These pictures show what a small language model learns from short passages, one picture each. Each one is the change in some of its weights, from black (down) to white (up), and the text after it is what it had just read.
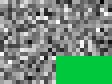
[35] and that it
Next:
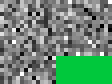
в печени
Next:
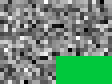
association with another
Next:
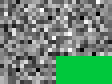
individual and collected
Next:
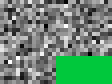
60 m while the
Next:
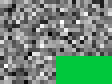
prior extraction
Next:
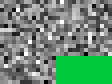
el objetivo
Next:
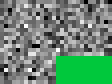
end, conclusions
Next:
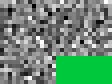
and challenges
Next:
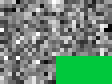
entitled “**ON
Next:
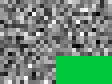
to the cross sections
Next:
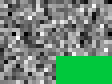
number of transmitting
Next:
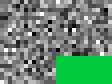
of motion for photons
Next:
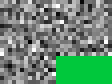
average models and with
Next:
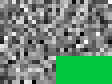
all other energy scales in
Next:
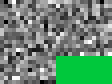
mass measurements, but using
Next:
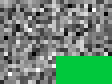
arrived at
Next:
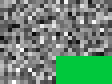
produce the results than
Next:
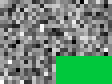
permeability in
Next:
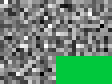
nothing to consider them
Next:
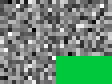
o'z aksini
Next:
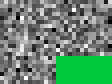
the probability of the
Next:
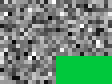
delayed image
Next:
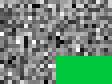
are greater than
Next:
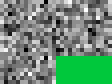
public control is a
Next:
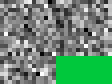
is a list of
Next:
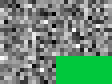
SiC. When
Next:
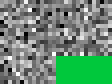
form. We would like
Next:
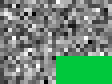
of candidate
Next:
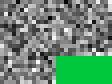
industries, its
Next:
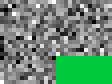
Our modelling
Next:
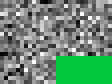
lange tijd
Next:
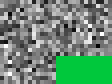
carapaça de
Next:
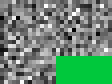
the word alignments
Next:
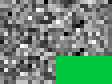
design is fed in
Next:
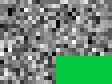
velocities around
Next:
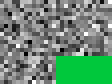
investigated by
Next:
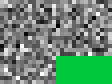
in the calculation of the
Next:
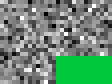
target movement
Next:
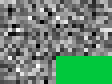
and cascade
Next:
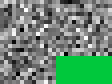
which would be expensive
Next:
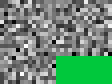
best compromise for
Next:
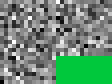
financial performance of
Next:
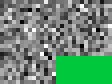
X-ray emission
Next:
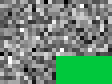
parameters used remain
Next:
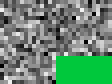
$T$ as a function
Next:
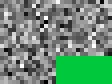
memory bus
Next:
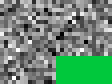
(Note: This
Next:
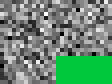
markets is also important
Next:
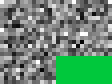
of pesticides
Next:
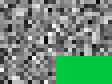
Jahren immer
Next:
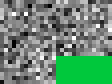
circles for
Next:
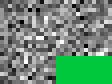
deshalb noch
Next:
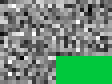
au niveau de
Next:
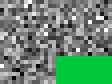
"The Materiality of
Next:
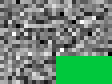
objective of the
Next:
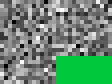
North East
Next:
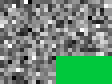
TNF- β
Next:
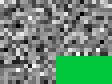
of exchangeable
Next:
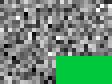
elaborar o
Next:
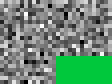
considerar também
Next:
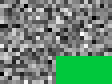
dominant orbital
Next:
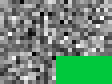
Example of the
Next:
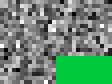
that the theoretical
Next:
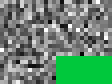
energy (review).
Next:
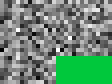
önce AKS
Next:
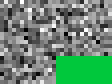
fluid. First consider
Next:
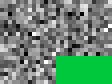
classes are slight
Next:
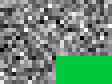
contributions add up
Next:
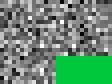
set a lower limit on
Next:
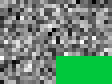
the background
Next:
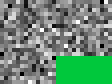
model analyses for
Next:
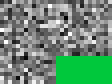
Landau gauge
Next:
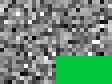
rather than perform a
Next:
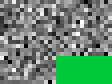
it is not likely
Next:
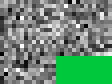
the reduction in the
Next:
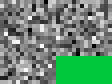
data into two categories
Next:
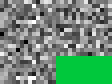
a statistically typical
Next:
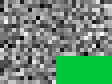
und (ii) eine
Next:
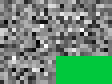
TEG under different
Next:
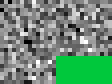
que se produce por el
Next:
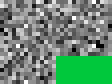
have been considered one of
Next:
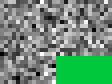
clouds and
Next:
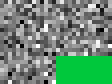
“...ang uban
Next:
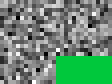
the prevalence of
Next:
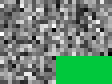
line. The execution
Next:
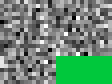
the fast motion in
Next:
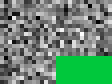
and results} An
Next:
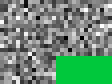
Hawaii and the
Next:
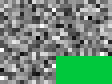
un análisis
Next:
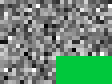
eom1}) we have
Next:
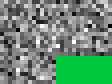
P, et al. The
